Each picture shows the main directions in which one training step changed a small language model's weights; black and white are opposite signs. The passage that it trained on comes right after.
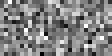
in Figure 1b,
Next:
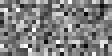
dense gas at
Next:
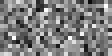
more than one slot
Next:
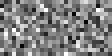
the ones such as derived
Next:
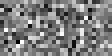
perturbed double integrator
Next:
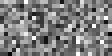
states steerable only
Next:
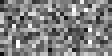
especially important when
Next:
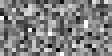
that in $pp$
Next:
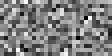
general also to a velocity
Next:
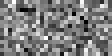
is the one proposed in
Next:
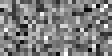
the flow harmonic
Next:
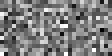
at Earth and
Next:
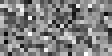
theory. In terms of
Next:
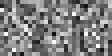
the phase-shift
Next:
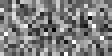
the DCS accounted
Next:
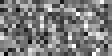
connected in the
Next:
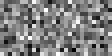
dans une
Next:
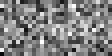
the structure function are
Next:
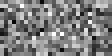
micro-CT systems
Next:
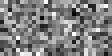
differences in medians
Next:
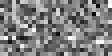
the observation of a constant
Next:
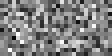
in which gravity is
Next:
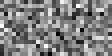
& G \hfill
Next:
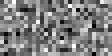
is a linear fit on
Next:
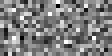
Pereira attack
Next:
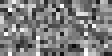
density formulation in the
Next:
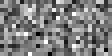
path that the gravitational interaction
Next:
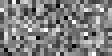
it highlights the
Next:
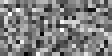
intensity $\rho =
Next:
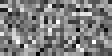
adversary may
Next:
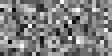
the energy loss is
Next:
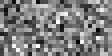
On the other hand,
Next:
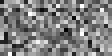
large dependence on whether or
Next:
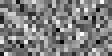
a pioneering
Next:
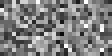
the reduced density matrix by
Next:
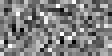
similar to simple and complex
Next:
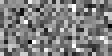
presented here. In the
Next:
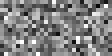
component of the TES
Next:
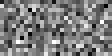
framework for this model using
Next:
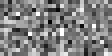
of short pulses in
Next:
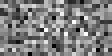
evaluate the action of
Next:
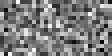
power-law fit
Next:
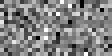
Characterization of
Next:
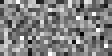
under different conditions in various
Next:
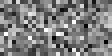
a fundamental approach to
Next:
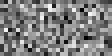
moves up and
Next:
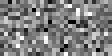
of machine learning
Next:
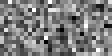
for the simulations in the
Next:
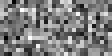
is coming up,
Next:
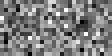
have demonstrated that one
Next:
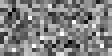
couplings tend to
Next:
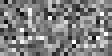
as we shall see
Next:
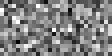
the "angular
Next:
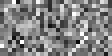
are implemented as
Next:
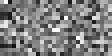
$, as well as
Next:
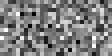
stacked into a
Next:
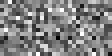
enhance or
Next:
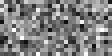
why research is done
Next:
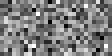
of the underlying
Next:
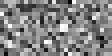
implies $g^2
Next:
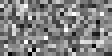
vertex coupling the Higgs
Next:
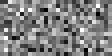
data such as text,
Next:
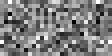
on flows with more
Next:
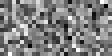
the period of direct
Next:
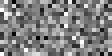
allegations that
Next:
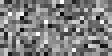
time, frequency, and
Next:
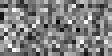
collision and hence affects
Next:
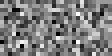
gravitational coupling between matter and
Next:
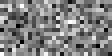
community. We are
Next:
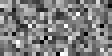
the signal degraded
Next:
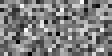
weak interactions of heavy
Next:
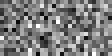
created in one
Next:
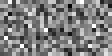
in a controlled
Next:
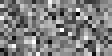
do not always factorize
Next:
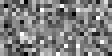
was enabled in
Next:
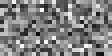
the clamp
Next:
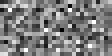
detector gains are
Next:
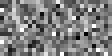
the folded
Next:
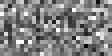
and Chiang,
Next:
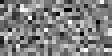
paper we study the equilibrium
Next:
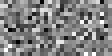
and variable Raman
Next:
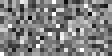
conditions for the heat equation
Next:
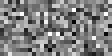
as selection of
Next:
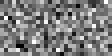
to $S'$ space
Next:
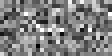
the second arc is
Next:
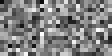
many subbands are
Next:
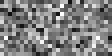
purely phenomenological,
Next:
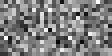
when nodes follow state
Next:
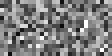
the laser pulse, in
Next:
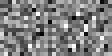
of the fermionic
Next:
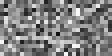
and magnetic field.
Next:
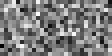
can be approximated as
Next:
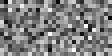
scalability of the approach
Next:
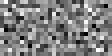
distributions for the entire
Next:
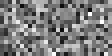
the tube
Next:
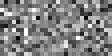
Fourier power spectrum
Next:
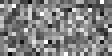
Sec. III it
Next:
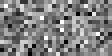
actors within the networks
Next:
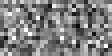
filtering the resulting
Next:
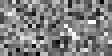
a search radar
